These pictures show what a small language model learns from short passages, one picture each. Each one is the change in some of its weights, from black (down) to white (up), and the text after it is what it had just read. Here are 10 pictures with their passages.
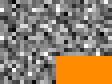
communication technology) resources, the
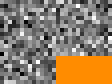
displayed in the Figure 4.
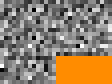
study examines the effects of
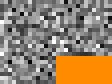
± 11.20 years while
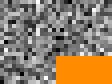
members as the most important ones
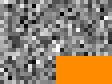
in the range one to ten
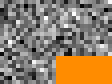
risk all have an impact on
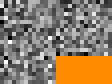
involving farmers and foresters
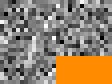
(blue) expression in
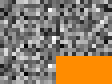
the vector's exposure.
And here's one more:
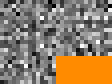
citizenship. Since the early
